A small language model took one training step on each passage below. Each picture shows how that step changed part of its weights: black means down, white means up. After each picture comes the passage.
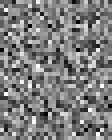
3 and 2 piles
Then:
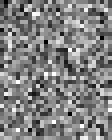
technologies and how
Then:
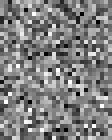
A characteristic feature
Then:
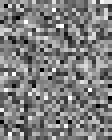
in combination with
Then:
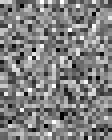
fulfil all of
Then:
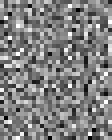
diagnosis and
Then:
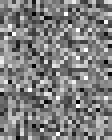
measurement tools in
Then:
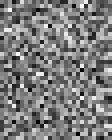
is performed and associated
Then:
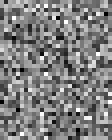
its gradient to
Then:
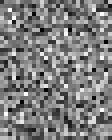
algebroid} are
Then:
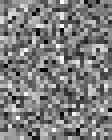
the rediscovery
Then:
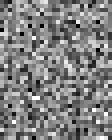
p denotes the number
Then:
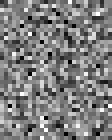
and $\deg_\phi
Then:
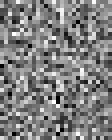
enjoyment was
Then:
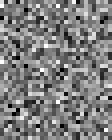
la comunicación entre
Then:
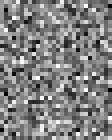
suradi. Eng
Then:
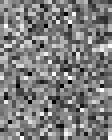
mejoras a
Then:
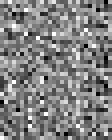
the total contributions
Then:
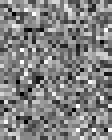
the level of students'
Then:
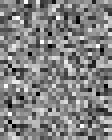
the arguments in
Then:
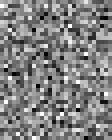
an absolute
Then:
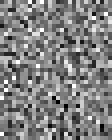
20 daqiqada
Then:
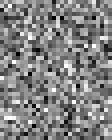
bo'lib, va
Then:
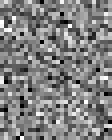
is a positive integer,
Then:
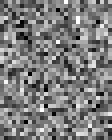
agents. Clove
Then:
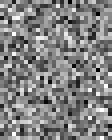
of the Federal
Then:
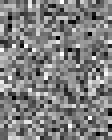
in the Iranian
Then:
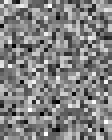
від табло
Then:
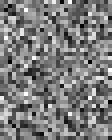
studied in Section
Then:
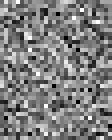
not change in time.
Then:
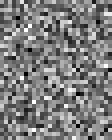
bounded as follows (the
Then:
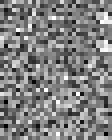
number minus one. The
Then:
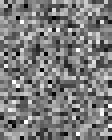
and $SC' =
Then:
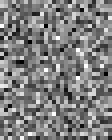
components fuse
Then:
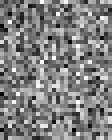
type}. On
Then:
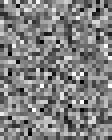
dalil bilan
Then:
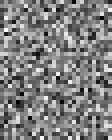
provide important work
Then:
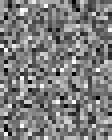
\sqrt{N}$, and
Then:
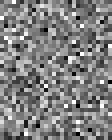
Vermögen, das
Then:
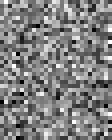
better than those of
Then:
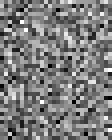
which were considered to be
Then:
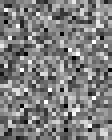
essential here;
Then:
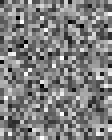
forward to seeing
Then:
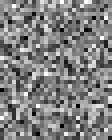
la inequidad,
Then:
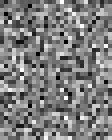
resource]. –
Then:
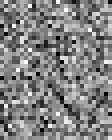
\mathbb{C}$ and
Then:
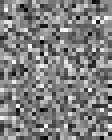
of descents in a
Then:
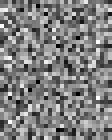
evidenced that
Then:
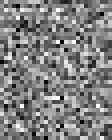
which we write as
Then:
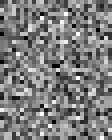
session to which a
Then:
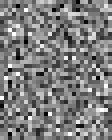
to the Euler
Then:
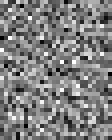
to wcpc
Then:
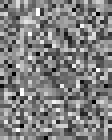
Family member
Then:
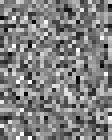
visit. The
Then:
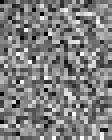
little can be
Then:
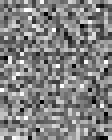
find the optimal
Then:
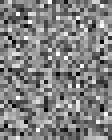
the social worker has in
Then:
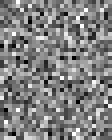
of Electrical
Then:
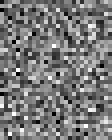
It may be not only
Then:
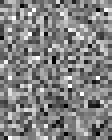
Let $\rho$ denote
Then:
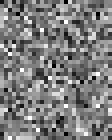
$\id \Rightarrow
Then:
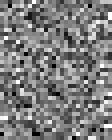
it is defined in Section
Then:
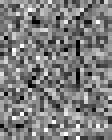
eng ko'p
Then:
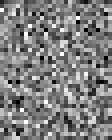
reduce them to
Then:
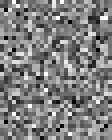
по дереву
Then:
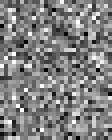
for a regular product
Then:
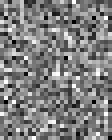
the drivers. In
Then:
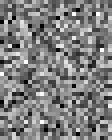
simplices of the
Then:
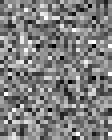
and the perimeter
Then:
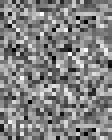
you will need to
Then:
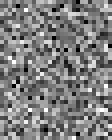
to the values of the
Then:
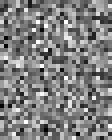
deviations of the
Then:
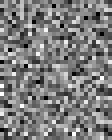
set at .05
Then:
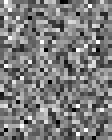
and Classen
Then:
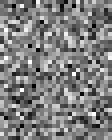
объекта в
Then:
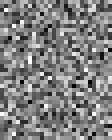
and 4 respectively.
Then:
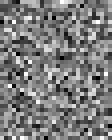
than using chemical
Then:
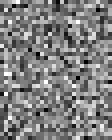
glucose water,
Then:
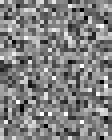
the fact that all the
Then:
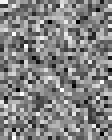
of degree $3$ and
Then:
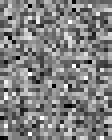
this paper, we
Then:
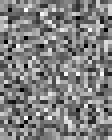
jurídica para
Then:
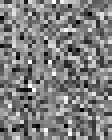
Concerning international
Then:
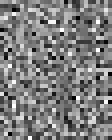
Point Presentation
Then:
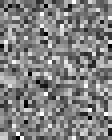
introducing a
